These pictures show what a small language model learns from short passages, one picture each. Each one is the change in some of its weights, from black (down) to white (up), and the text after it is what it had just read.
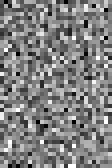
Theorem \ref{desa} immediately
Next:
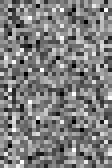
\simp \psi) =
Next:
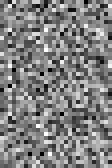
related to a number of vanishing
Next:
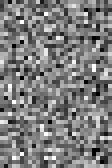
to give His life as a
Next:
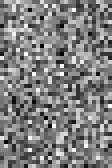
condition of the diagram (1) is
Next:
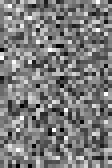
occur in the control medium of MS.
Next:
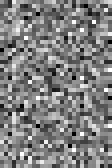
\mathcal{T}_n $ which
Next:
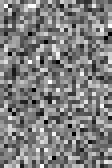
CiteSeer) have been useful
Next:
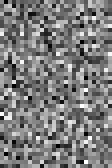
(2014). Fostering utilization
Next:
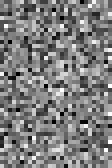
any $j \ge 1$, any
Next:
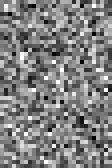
approved the final manuscript.
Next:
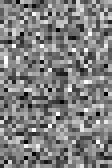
result is not significant at $p
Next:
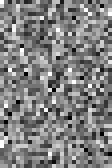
f$ on $\mathscr{O}$,
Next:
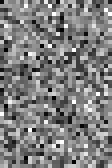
$f(X)$ reaction
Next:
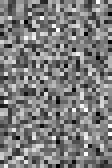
mass and with temperature $\varepsilon$ the
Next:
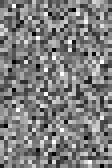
1, ce qui permet de
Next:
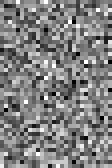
by experience or observations etc. When he
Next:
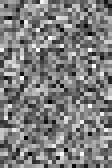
felt not only in the individual but
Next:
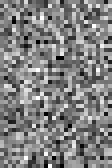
\quad (19)$$ In addition,
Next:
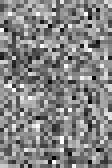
(Särndal et
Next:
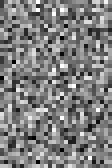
this multiplication, the skein module
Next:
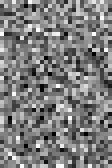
cross-border migration from
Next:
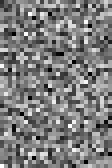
elements, including carbon (C), hydrogen
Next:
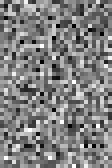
hydrocarbon chain with the formation of
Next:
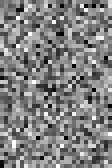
autumn and winter of the protocol
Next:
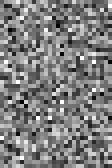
and causing corrosion of
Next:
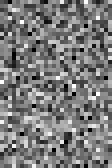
a homomorphism of rings.
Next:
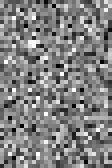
of Sexual Disorders'.
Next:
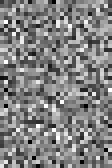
quantum physics, mechanics. We
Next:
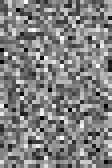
discrete random walks (or rather
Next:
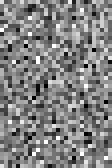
odd. Then for any prime number
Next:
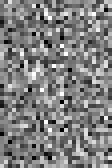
Cells were incubated
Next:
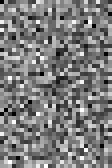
efficiency of scheduling model in
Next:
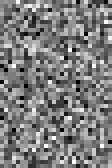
program is designed in such a way that
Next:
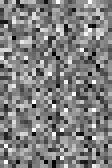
``local version". We report the
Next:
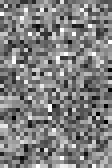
removing $a_1$ of
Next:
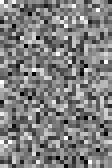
area, sufficient for clinical documentation
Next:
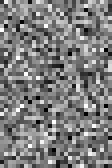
structures in polynomial time. \newblock
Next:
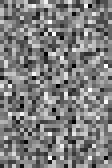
element as an $14$-form,
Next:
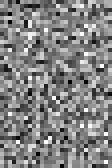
is necessarily its involute: this thus
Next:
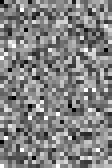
structures, including high-order spectral elements
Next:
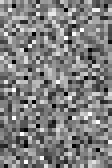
minimum height=0.6cm,
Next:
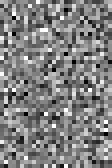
an operator whose Hilbert--Schmidt
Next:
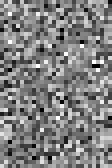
C-LCE. IHA
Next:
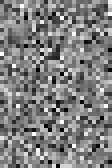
One way ANOVA test
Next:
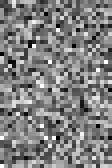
World Bank,
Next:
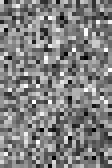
applied the mentioned changes on TORA
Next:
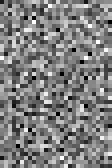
TOPSIM simulations are
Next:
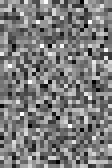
all faces of~$\NN A$
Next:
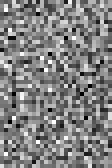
showed that the young adults had a
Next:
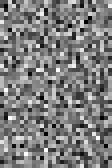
those aspects of organizational performance that are the
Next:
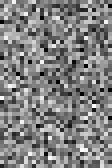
best indicated preparation. Moreover,
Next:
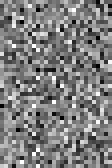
queer students. The silence
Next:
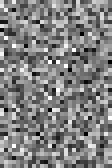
homology $H_i(M)$
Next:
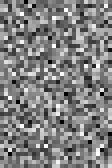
National Nuclear Laboratory
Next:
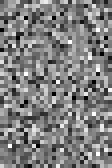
is me, **Florian
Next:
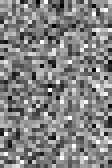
inverts $\ker \alpha$, we
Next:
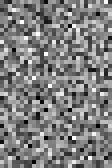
a locally convex $k$-algebra.
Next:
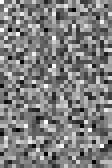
problems on the systems they are connected
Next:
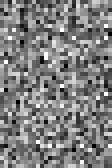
that though this phrase is different
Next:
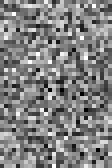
modeled by an input transition may take
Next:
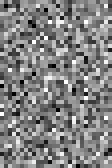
population. In this study, in this
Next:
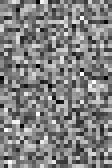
in the world we live,
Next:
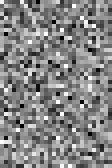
path estimates (Chin, 2010).
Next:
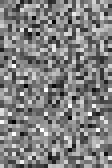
particular, we do not use a moduli
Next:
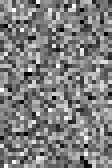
Both sites in Bosnia and
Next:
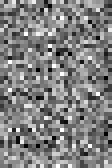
input flow value has satisfactory
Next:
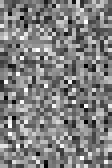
of submitted manuscript
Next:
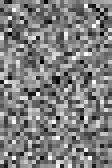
develop a joint document in cooperation with
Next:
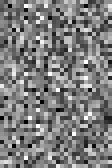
frequented by them.’
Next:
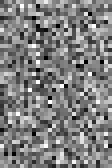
from both groups. The design of the
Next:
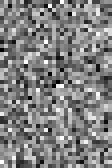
multiplicité si et seulement
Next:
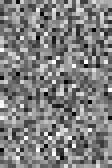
are aware of the possibilities and potential
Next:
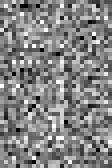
capturing local-scale manifold
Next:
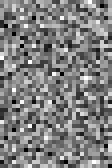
of domain. 1.2 The role
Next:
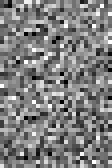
also increased STIM1
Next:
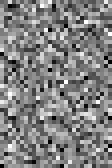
than functioning solely through improved
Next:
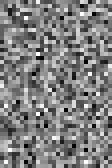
integer $\geq 0$. For a fixed
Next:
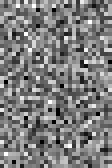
conscious and debated
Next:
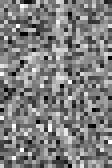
clock cycles lengths, separated
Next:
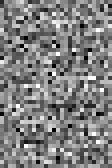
and unit boundaries. This approach follows established
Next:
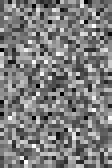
as supplemental technology to evaluate
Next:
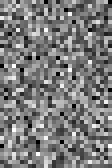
been reported that considers multiple objectives
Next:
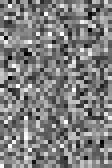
to capture the sensible
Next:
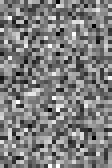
the development process, results and Institute
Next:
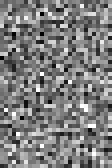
2. The LOS data of all
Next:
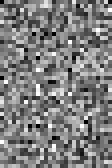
appear to be mainly on paper; for
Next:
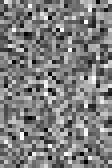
b}\, . \end{displaymath}
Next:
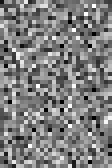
including regular national inventories and
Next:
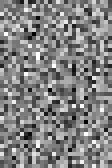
positive $c$. However, for
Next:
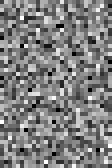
for creation of complex oxide.
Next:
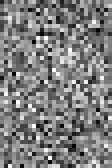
how this risk compares to other risks
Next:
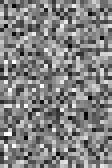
operator defined by the closure of the quadratic
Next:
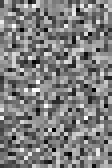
new applied anthropology.
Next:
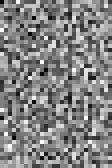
cycle, provided the automorphism group acts
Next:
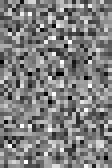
invites us to have “a
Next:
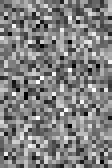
quality of life before surgery and
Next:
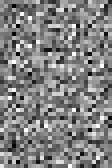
Procedure: A sufficient quantity of
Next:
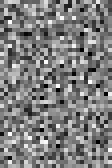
stick into the water at the
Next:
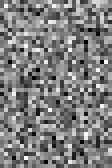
\{0\}$. It is clear however that
